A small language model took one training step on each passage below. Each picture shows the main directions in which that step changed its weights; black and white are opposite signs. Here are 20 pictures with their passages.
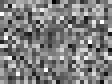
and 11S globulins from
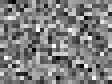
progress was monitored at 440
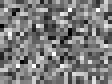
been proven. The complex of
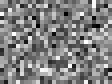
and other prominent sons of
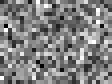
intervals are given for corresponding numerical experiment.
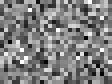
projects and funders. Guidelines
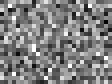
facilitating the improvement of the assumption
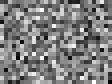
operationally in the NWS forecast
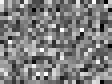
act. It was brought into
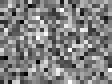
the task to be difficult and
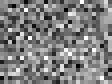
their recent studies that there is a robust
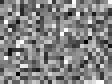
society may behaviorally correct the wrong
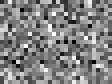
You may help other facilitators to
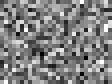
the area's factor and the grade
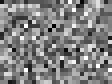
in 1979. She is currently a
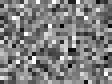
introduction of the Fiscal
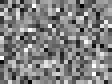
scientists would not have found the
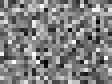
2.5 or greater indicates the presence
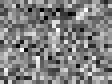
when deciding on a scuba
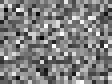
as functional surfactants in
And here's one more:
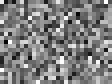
firm-specific factors such as
